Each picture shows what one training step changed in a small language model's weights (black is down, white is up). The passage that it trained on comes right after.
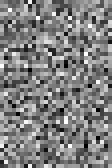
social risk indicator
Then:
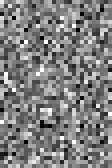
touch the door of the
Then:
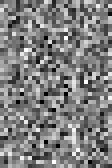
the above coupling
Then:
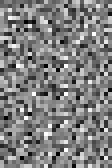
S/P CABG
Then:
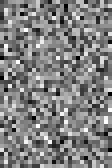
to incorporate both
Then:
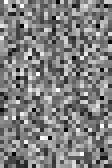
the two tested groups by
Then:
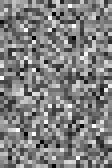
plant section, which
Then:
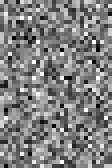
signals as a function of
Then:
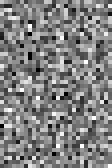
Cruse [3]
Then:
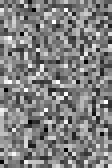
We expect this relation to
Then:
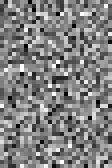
acceptability standards,
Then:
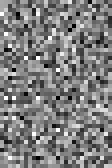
pair of redox
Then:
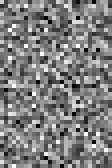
завдань: -
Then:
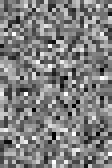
this kind of approach.
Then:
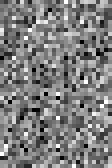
entropy $S$,
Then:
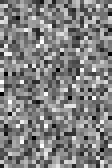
that remains is to
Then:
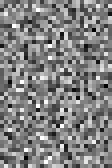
„Cu privire la
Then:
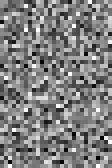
poblacionales o
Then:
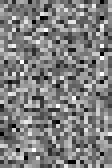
fermions carrying the
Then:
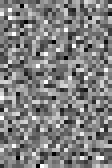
Summary of the
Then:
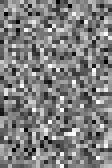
length were obtained for a
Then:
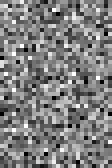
daily diet of the
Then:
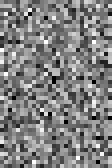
not considered here. A
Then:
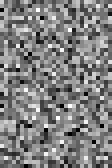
correlated users increases
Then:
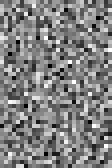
semantic capability
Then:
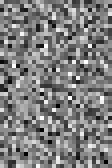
знакомств —
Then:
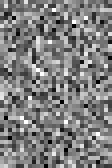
a linear mapping and
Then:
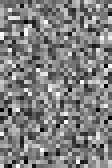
SI «Institute
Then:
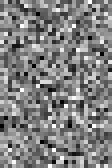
any packet that does
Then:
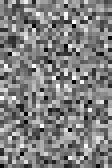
momentum derivatives
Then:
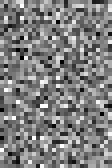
shortcoming of the
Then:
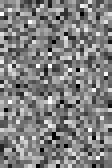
of further study. Last
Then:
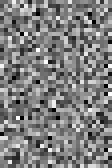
In the above example we
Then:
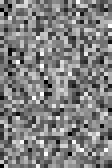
which is employed in all
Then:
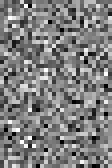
Project Management
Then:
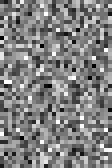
is used to correct for
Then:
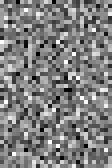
ratio $R =
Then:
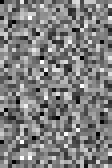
and increase their knowledge
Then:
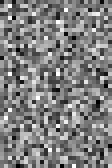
planned at the end
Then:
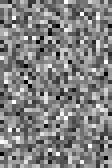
insulin receptor
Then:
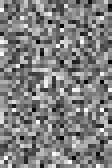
faktordan, o
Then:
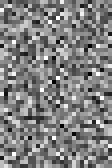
f \over \partial p}
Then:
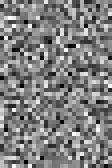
1 Abstract 2
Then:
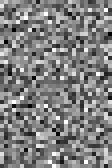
Animal Ethics
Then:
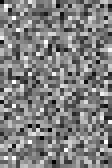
structures in solids.
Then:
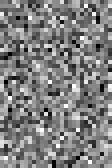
as being variable. A
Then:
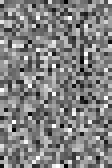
autoencoder to
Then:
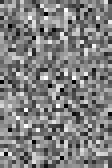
a mortar and then
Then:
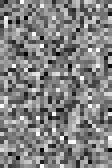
are not seen by the
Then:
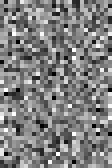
at the 0.05 level
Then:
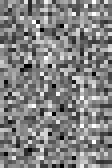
de menor poder e
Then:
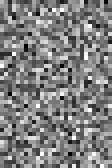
über dünne
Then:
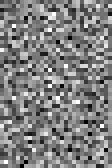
à contribution les TIC sur
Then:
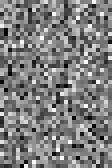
orqali ularning
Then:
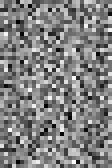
understand the process of
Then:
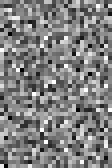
Codul Penal
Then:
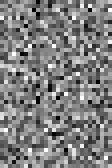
molecules. We
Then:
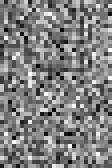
considerations, support should be
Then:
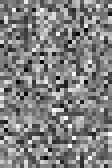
aldus vooral
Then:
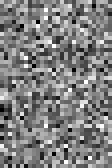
plane the photometer has
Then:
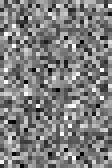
previously predicted structures
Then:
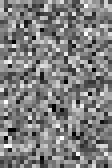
de la constelación.
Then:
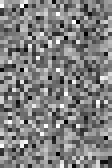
information and/or undergo
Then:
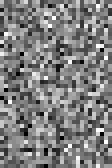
crean ansiedad y
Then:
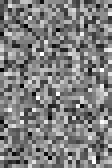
than t shares will not
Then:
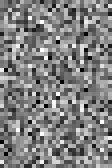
against MCF-
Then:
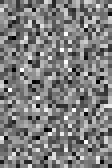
the previous world
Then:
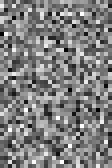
nurses has positive
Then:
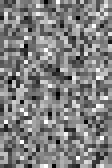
la reducción, IC
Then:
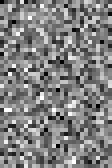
and is not designed to
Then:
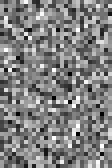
to show similar artists by
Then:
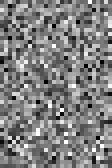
resources are put to
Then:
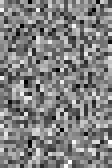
a pretest, where a
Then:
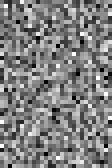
shown in the figure,
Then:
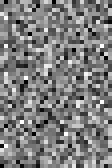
block output $\in
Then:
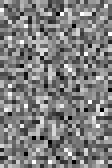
De acordo com o
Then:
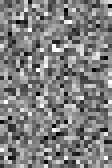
test. One-way
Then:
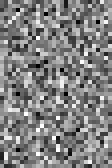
our appreciation to
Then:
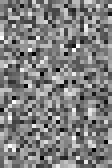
At large $n$ and
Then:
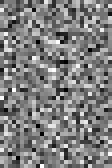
the most important part of the
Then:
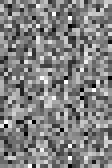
a producir un mejor
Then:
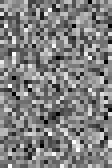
peak with a power
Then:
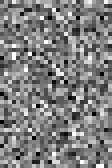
goroda: materialy
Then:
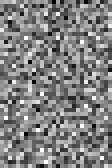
phu rung nang la
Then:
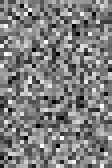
the nucleus is also
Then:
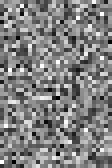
at certain orientations
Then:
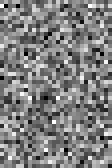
volumetric reaction
